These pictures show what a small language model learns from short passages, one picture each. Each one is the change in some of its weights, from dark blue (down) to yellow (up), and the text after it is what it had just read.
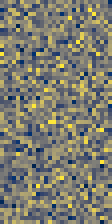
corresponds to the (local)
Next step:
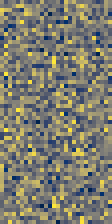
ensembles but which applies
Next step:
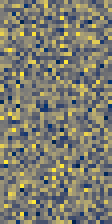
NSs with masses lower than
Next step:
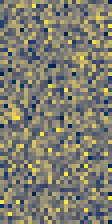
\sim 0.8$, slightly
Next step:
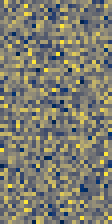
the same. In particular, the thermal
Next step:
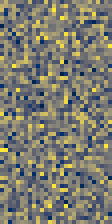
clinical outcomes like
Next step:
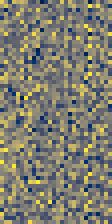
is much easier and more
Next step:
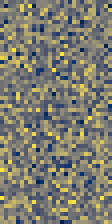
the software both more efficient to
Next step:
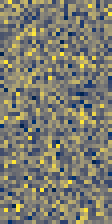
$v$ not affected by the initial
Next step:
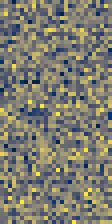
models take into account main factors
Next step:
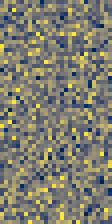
$\Sigma$. We must now
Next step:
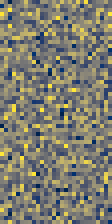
larger or smaller than $\pi
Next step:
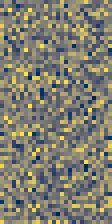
temperature at which $1/T_1$
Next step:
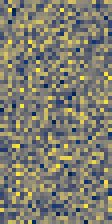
the q^{-m} term and the
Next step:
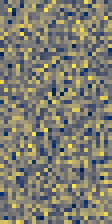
- q_k|\}$, which can be
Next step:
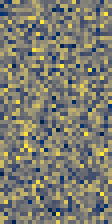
User Defined Functions
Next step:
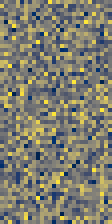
term decreases rapidly as the
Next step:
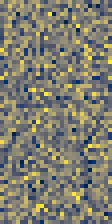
compromising safety and
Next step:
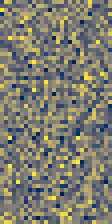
on the borders and protecting
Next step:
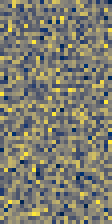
void dots in the central
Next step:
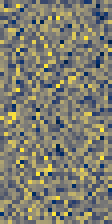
aktsiz solig'i,
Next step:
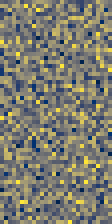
degradation has been contemplated
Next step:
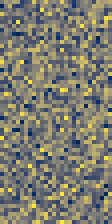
sensitivity of our models to a different
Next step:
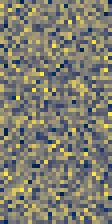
with $i=\eta , \eta '
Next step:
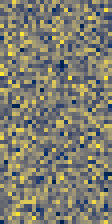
wider for initial hadrons
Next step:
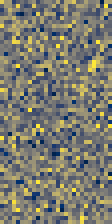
presented on a Ben Q XL
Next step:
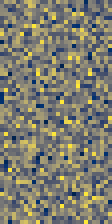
split, then merge again
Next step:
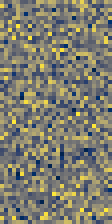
f_{12})$ curves mark the
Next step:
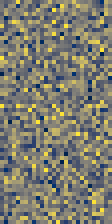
5 Street Corridor Along
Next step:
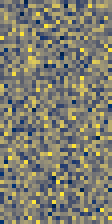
bring the first law of the
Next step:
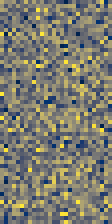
Indonesia. Her research
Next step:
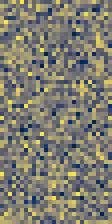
layer and target uncertainties
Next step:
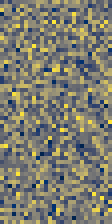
paper purposes to present the
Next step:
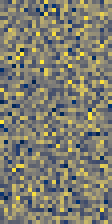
Charles Sturt University,
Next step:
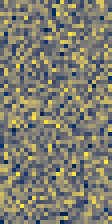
to assess the impact of distance on
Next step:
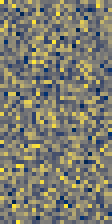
gap closing manifests the
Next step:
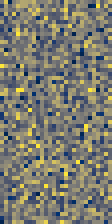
not only provides a conceptual contribution
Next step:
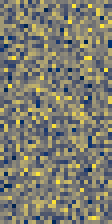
toward minimizing plastic
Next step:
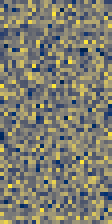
100 % in the second year.
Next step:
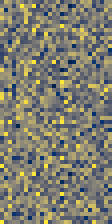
in terms of the local values of the temperature
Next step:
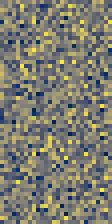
corresponds to the highest order
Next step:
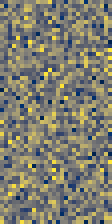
normal forms are enriched
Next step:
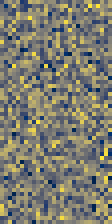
compute Diewert's
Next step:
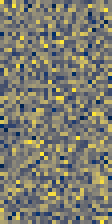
to help people find
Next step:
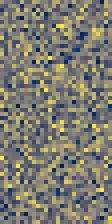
work. The police took a lead
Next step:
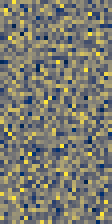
maintain such eccentricity
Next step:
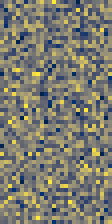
Research Council; U.
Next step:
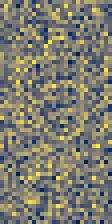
and {\it integrated} correlation
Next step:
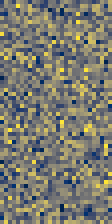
described in the text. The fit
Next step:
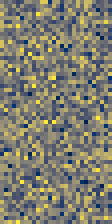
curves: voxel-level
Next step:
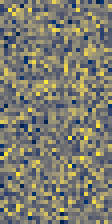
can be reconciled by noting
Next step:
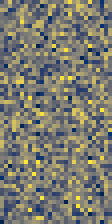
crystallinity were normally
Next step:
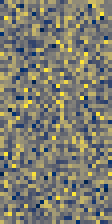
equally devastating impact on
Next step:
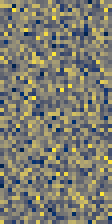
Diagnostic & Nasal
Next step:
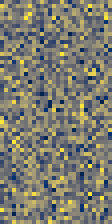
development stage, the Communication
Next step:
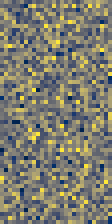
and financial backing. It creates
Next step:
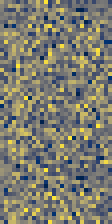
function $g_\ell $ reads:
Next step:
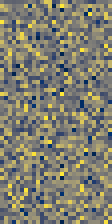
of the total length of a street
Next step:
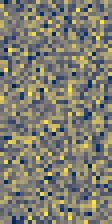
T2DM, as they are rich
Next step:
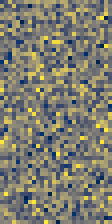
ml, keeping 50%
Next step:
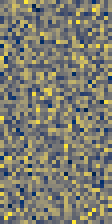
effect. Clinical trials for
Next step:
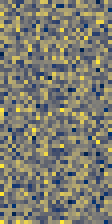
beginning of the Middle
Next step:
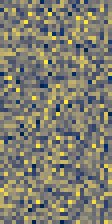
using root locus and bode
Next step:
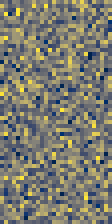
by HH05, are each estimated
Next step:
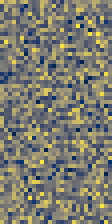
promote economic growth and
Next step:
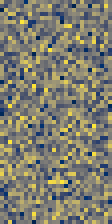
in maximum body size is
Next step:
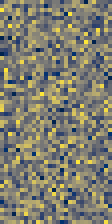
this satisfies the necessary condition for
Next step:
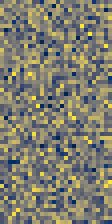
rich applications in wireless
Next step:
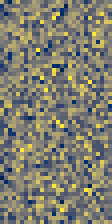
of CSPNe and PNe
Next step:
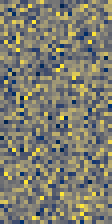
is given by $F_z \approx -
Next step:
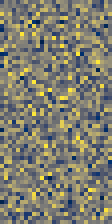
of Psychology, PhD
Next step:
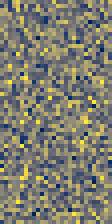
- pratisthana,
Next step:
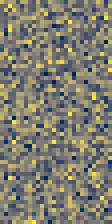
Japan, mosquito
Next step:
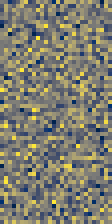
sampling the configurations during the
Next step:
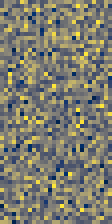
, \label{detm2}
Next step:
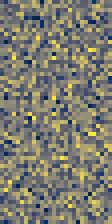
Journal of Javanese
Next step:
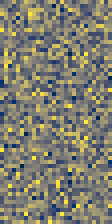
However, this requires the lifting
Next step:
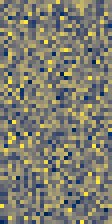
well understood. In fact,
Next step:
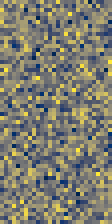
springs over one (conditional)
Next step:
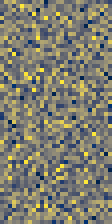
on the time delta between layout
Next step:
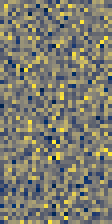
is taken over the random vector
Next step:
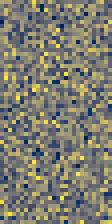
disciplines. The overarching
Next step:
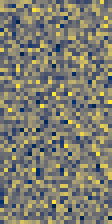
the key challenges in the study
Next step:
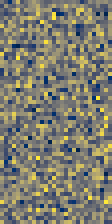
Part of 3D models in (e)
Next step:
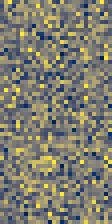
the first experiment with a spectral band
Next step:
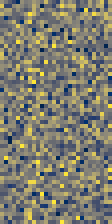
belief set results a new set that
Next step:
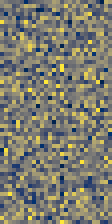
the fastness properties and colour
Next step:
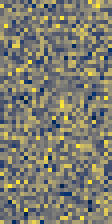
oscillations. We show that the
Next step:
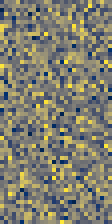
attributes for both ends of an
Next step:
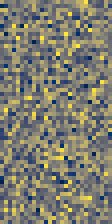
in Kupang Town Province of
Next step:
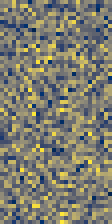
a simple framework in which to study this
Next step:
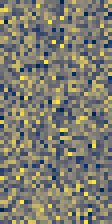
remains to be seen if this is
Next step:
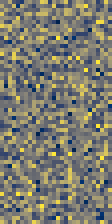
Balkan, Middle
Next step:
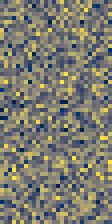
bacteria was added to a 4
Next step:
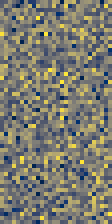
as providing a possible formal foundation for
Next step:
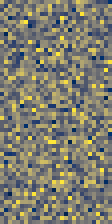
food, pharmaceuticals
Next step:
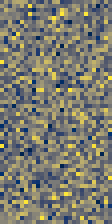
The interactions between fluid atoms are
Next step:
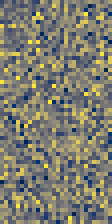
is to be noted that vanishing
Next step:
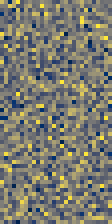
was determined to have the sharpest
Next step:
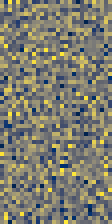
may facilitate the process of
